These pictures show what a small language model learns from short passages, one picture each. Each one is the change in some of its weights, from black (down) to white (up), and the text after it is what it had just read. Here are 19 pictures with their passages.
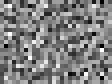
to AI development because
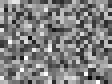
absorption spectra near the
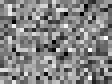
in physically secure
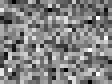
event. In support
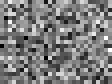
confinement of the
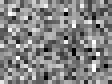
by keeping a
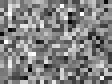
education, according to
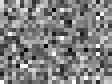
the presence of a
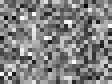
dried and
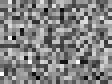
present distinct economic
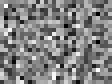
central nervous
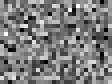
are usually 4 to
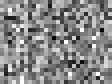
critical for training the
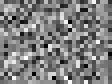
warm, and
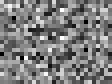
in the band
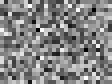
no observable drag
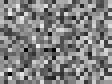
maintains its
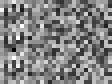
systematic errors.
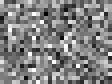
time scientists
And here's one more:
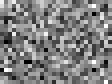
submitted to
